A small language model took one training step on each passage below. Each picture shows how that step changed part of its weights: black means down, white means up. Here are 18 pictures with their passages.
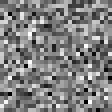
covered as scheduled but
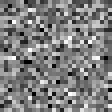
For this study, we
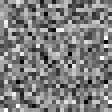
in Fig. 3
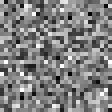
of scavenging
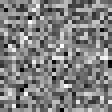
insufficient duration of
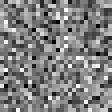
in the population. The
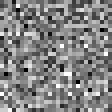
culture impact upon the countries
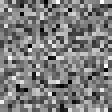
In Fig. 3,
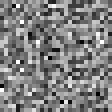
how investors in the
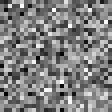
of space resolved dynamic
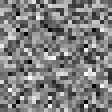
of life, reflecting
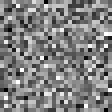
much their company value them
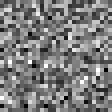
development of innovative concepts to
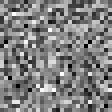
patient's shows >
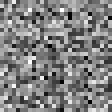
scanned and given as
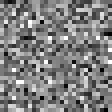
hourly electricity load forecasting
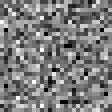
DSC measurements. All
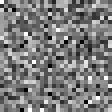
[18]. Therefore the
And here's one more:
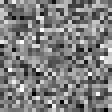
and controllable lighting
